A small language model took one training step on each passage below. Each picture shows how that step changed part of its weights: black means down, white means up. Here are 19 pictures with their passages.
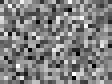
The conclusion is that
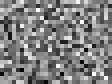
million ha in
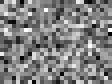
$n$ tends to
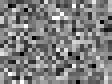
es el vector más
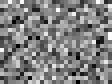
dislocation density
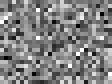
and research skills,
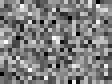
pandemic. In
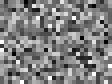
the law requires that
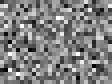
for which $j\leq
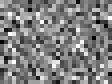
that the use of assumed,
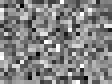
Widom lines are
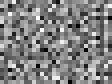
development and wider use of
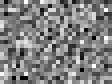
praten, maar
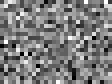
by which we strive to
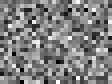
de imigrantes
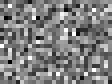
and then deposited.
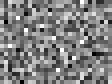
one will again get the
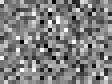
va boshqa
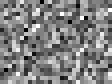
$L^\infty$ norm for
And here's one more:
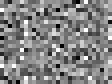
1. Ҳар
